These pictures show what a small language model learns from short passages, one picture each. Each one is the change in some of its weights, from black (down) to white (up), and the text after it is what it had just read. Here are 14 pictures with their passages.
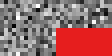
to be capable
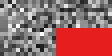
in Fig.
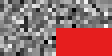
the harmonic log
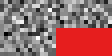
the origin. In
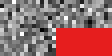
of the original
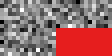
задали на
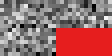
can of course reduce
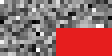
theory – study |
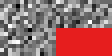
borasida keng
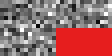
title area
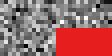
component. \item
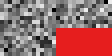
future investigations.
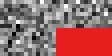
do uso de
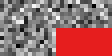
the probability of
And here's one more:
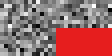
clave para
